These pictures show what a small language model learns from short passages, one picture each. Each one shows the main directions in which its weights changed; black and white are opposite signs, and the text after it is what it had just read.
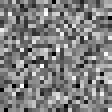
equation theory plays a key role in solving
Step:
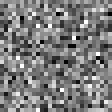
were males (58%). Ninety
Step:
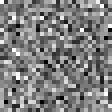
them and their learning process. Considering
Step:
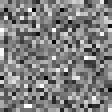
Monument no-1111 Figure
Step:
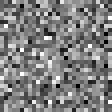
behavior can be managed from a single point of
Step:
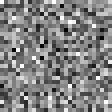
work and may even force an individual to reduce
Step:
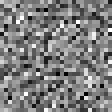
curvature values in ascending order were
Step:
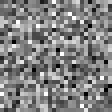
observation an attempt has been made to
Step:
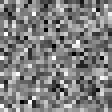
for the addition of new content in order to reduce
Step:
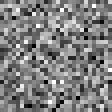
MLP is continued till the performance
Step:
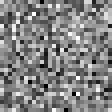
residential mobility (see Table 1).
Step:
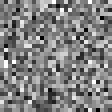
for the child. All the other characters
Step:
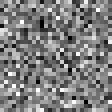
for the purposes of the current work is the
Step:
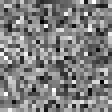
wood value chain. Three categories of
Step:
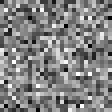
amyloid-β aggregation
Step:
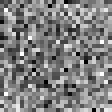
takes place reactively Level 2
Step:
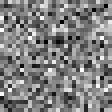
process and outcomes. Each activity incorporates specific
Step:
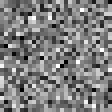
Pressure, Integrated Production
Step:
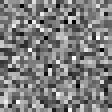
was noticed that aqueous extract
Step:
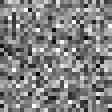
meteorological spirits; and
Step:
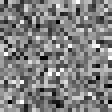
and fruits are coated with respective
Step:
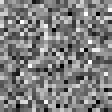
It has 6 different genotypes.
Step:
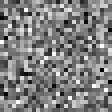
mechanism of somaclonal variation
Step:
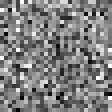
can utilize them both online and offline.
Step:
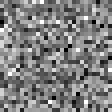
This contradicts research that people engage
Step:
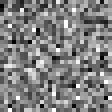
=Me R ₂ =Isobu
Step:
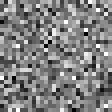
as shown in Figure 3, for breeding
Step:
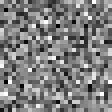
she delivered a healthy male
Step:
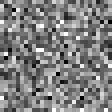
also shows percentage of children in our study with positive
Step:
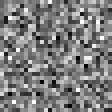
use due to higher solar energy gains,
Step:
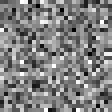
D.Rad project. We define
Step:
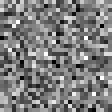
awareness creation on the need for peaceful
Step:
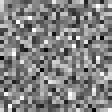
Allura Red (AR),
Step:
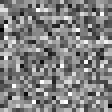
leads to coordinated action or transaction -
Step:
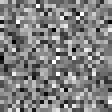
Screenshot showing the dual
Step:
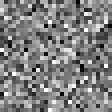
on Text.'. These courses
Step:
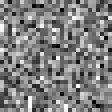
coefficients of obesity indices with
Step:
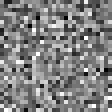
an endeavor of research and analytical
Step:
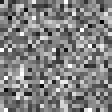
an important role for the understanding the crack
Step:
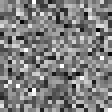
the demands of the 21st century.
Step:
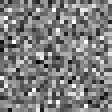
legs were removed. Eviscerated
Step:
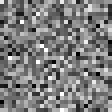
and blue additive T. N.
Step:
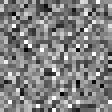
the nature of the research problem and the characteristics of
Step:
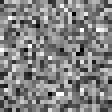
we develop a typology of manufactured attention
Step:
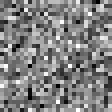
may have originated from reactions of
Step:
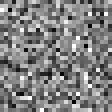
is required to demonstrate that this methodology is
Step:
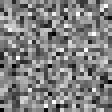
fields (wells), underground hot
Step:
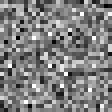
emission in a form of carbon pricing.
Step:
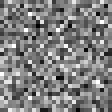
through VTE leads to technological
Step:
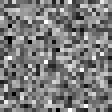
of the removed tracks can just be
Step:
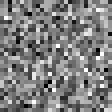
an ambulance are GST
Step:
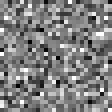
The present document summarizes the internal procedures
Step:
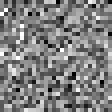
adaptive systems, to which economies
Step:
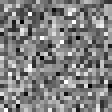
(88%) patients had fissure in
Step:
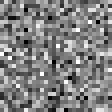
services are often limited, and traditional beliefs
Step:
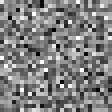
parameters effects evaluation. Table 2 Nitrogen
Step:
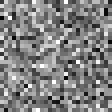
coming from the sensor, associated with the
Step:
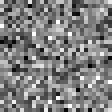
partial agonists, are clinically
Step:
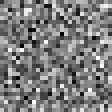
continuous way. Reflecting once
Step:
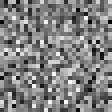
enough that are biologically safe for
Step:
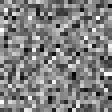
above will stimulate discussion and thinking regarding
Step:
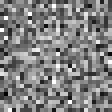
Despite positive competency perceptions, a
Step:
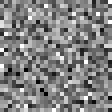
no H/O any diminution of
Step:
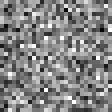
tend to have excessive responses to
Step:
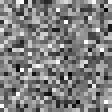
The input values and hyperparameters for
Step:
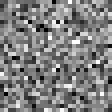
calculation of hydrodynamic loads,
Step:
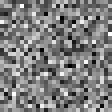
perception moderates the relationships between food consumption
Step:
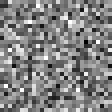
Himmel, N.: The influence
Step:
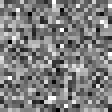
R S Tiwari and S R
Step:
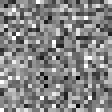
track-fitting framework", 2019,
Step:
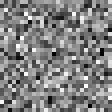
hypothesized that the set of essential and
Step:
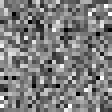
(2020). Acute Effects of
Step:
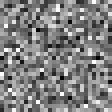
installed at a secondary substation of
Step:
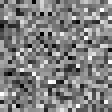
the first bank to test a signature identification
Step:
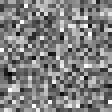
in the field of central forces.
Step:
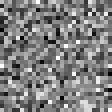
violated; - the credit load will
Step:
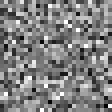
as a water source. There was a small
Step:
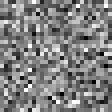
activities related to the application of preventive measures
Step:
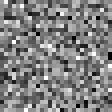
often used side by side in scientific literature in our
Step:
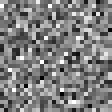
investigate the relaxant effect of
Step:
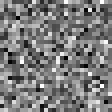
to the urban ecosystem, urban sustainability, and the
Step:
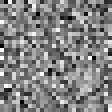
can reduce their emotions both positively and
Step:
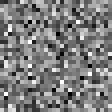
in the path. Figure 4 gives the
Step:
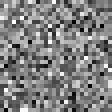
professional training and the development of teaching competencies, including
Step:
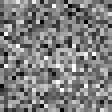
in establishing the pedigree of a
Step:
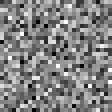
industrial growth, healthcare, environmental research,
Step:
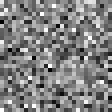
METHODS Study Design:
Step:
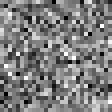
low socio – economic class. Many
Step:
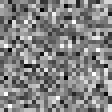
for each epoch for RMFD
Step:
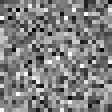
Repeat crops under cereals
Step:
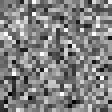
non-destructive way of
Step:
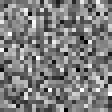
several sets of exercises on speech
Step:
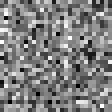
serum uric acid levels were significantly high
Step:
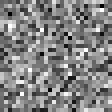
(1) re-treatment regardless
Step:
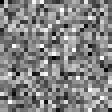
and morphology. Also, to formulate
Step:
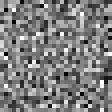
examination. Data were entered into
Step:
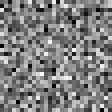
education and job stress among nurse educators in
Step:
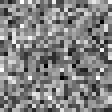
as depression, suicide ideation,
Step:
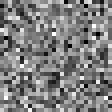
held during the round table within the
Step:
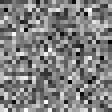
medium-sized enterprises in the field
